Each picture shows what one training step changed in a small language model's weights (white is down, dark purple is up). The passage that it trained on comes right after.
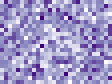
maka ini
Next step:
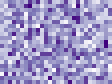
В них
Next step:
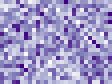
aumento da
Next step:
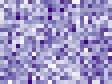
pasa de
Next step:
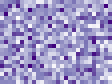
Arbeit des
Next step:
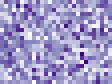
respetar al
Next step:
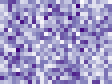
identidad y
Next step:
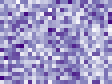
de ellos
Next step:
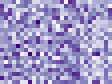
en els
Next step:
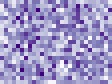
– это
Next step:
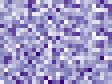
com Caulim
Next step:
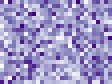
а також
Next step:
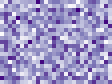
regulan las
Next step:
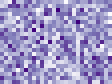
a presença
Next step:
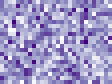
state of the
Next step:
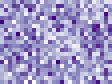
dat in de
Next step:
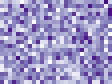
тиф по
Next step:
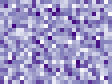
hurmat va
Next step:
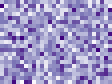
the group
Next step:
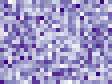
estado o
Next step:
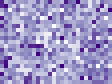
não violentos
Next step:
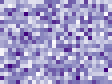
de laudă
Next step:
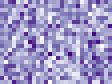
com as comunidades
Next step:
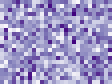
до якої
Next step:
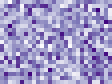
asoslash va
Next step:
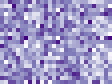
es siempre
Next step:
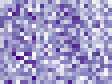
the racial
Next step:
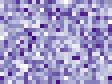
та формування
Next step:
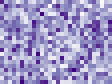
realizadas ao
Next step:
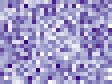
a información
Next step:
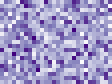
education on
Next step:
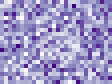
los estudiantes
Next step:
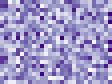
var olan
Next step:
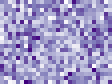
решения в
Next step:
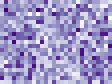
definiert die
